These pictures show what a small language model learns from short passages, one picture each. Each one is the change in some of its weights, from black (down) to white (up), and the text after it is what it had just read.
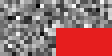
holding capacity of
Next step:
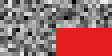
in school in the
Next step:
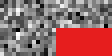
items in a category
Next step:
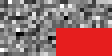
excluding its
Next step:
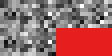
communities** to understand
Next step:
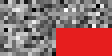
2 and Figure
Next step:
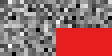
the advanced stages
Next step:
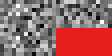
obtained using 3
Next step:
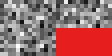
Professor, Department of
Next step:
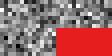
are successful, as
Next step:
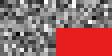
molecular order within
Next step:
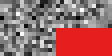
plano das
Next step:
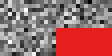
did not allow a
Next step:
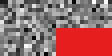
The report develops
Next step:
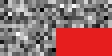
for recognition of
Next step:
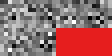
the patient was
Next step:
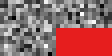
foreign bodies in
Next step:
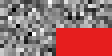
readers who do
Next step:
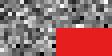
explained in the
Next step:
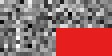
de la Université
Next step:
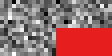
today. The
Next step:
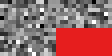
arrived species.
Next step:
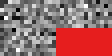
une approche
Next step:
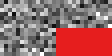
de boas
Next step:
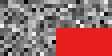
and Institutions
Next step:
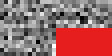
in two parts.
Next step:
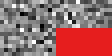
do paciente,
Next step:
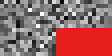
aplicar el
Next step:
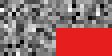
puede dar por
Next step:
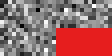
amalga oshiriladi.
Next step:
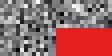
of herbs as
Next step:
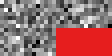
Use case 5
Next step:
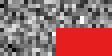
policy briefs
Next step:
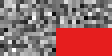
l'action des
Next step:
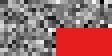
and encouraged.
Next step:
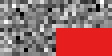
tested, while
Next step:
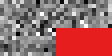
grupos con
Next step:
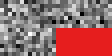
are important causes
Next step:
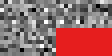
be due to sex
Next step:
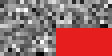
that would be introduced
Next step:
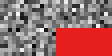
indicated that an
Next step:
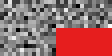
in 5 mL
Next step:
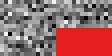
from the vacuum
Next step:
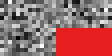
oral diseases but
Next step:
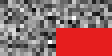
and precision will
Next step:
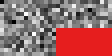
form and due to
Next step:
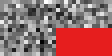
classroom with
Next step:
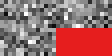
to rise
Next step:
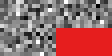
estimated using the
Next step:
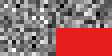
se tiče
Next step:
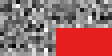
individual career planning
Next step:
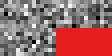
to occur over
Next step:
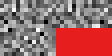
en los resultados
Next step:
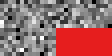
Conclusion and
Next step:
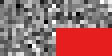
op multi- of
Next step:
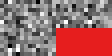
qay darajada
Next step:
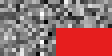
insere e o
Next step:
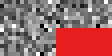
education activities.
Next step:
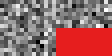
parameter significantly impacts
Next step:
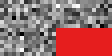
one or both of
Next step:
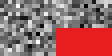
derived from the
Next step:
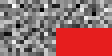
має відносно
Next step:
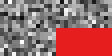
typical methods.
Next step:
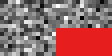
Economic 8
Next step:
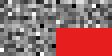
data block through
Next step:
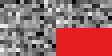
study was calculated as
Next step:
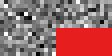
proposing dynamic increase
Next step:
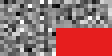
Ukrainian norms
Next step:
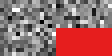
doktori (PhD)
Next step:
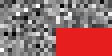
number We^*
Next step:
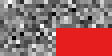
том, что в
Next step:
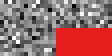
sulit untuk
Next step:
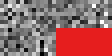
is detailed with
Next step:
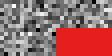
при вече
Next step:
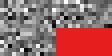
we introduce an
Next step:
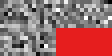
with comparisons
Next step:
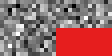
bilioni di
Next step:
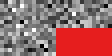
FOR MRI
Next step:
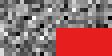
studied systems at three
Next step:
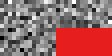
considered reliable
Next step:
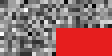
they have been
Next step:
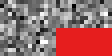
va o'quvchilar
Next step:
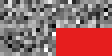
in patients with
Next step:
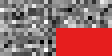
hebben we
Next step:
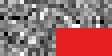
um ente
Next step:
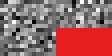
la meta
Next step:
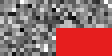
entre ellos,
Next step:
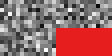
translated into English
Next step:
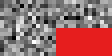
weaken this
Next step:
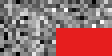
– ITALY
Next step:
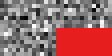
appropriate in measuring
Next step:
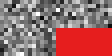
dette lag
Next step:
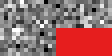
talabiga mos
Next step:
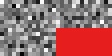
teaches you to
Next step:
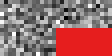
texts are
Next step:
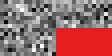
of the specific Data
